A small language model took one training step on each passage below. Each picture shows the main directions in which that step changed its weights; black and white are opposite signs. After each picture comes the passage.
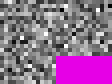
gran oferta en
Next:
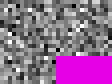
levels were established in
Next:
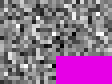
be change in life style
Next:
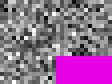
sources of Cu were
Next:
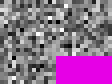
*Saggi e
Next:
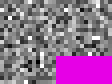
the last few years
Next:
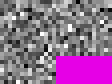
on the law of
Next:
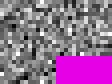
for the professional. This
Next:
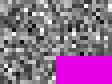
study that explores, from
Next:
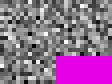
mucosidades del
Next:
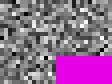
activities of spies and
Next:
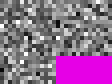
well as development partners and
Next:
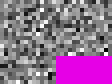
Enable participation of
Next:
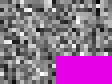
first months after
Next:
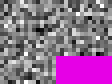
A. Tan²
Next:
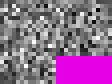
cultura digital**. Rev.
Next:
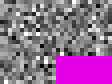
ва миллий
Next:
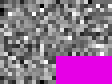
и поднятию
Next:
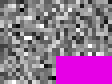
different levels of coordination
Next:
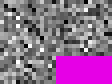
setup ensures efficient
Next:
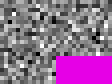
сақлаш ва
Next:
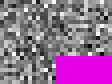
states that “ESP
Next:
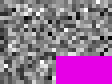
for 55% of
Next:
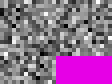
abiotic stress,
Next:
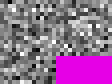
relation to these types of
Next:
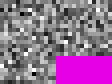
It is worth
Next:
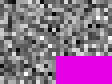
motor complete
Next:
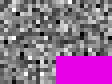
ва оммавий
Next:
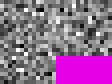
levels. The review follows
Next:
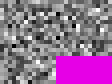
which plans to be
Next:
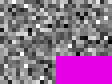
toward choosing a
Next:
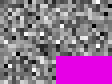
их в процессе
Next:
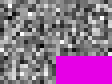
Brochure no.
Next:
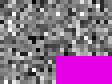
une quarantaine
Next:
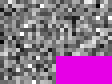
autora Sabina:
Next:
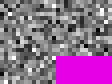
tone of voice and
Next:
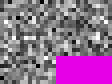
treated with 1000,
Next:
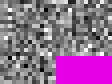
LHNs are in
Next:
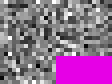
carries out an
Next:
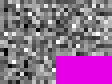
education programme has the
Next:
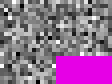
ocurrencia del
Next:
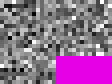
Arrivés au
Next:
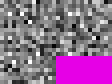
ng damdamin
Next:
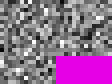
loss of critical
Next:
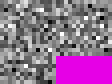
and interventions are necessary from
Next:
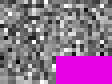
nurse administrators should
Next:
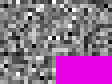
9). This focus is
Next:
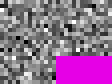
hamda tahlil
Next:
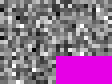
la nueva experiencia
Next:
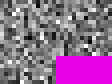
to water loss,
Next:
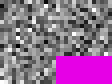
digital channels have
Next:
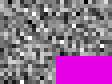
plays the role of a
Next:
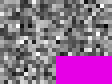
de traduire les
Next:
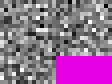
objective. 1315 To
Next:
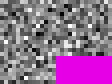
in cavitation
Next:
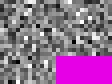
karakter dan
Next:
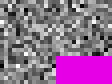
costos de operación que
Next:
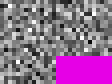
go beyond merely
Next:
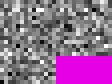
have migrated from
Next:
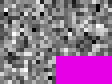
ABSTRACT The
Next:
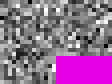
trust develops in a
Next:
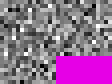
44 is well assessed
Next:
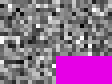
personal and social success. This
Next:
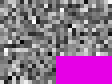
Act that establishes
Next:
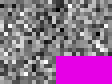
fuerte erosión
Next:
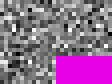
the complete simulation
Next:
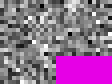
enhance financial
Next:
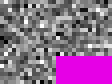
of the structuredness and
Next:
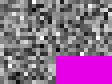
Trabajo por los
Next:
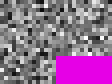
clean. The low
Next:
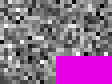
the product is intended
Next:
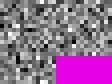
Demonstrar que a
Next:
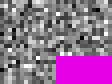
the package. For
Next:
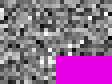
etish, ularning
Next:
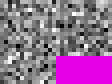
Figure 2 The effect of
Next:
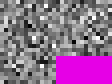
gabay mula sa
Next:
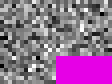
patients, who usually
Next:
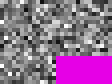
than VRS. This
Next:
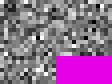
decisions about what should
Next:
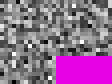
verification and validation of
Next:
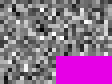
3. Yuni
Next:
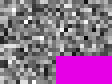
which reflects his deep
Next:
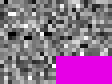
30% considered overweight
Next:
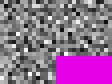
yangi va orginal
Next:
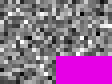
to decrease the miss
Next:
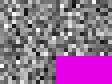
tema ética na
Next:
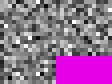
expressif » ou «
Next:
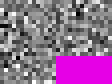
correction code because
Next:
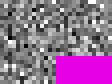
table above shows the results
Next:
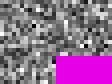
cultural property. Fig.
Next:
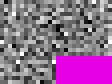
o a Nervi o
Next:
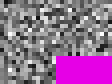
alat bukti
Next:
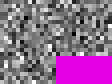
be protecte d by
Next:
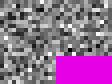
in the field. As
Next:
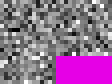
proposes a wide range
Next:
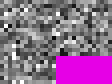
ekanligi; -
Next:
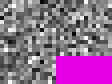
body discomfort
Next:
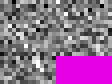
стале економічне
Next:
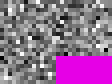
a structured questionnaire
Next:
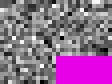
A. Spanias,
